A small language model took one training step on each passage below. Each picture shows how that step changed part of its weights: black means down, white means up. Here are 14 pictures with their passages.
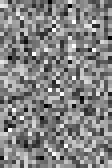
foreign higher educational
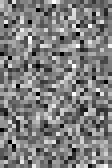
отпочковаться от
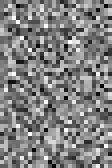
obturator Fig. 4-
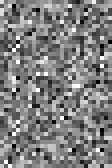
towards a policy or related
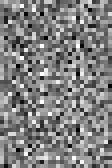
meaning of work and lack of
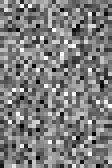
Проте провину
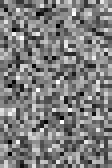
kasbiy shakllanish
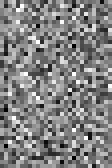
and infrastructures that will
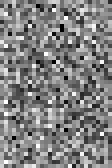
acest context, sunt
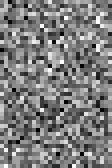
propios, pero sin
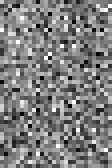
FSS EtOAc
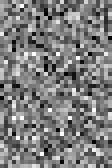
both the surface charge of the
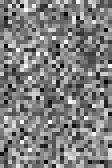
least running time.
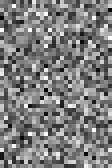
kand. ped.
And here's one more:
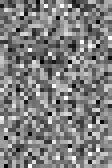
comparison and divides all
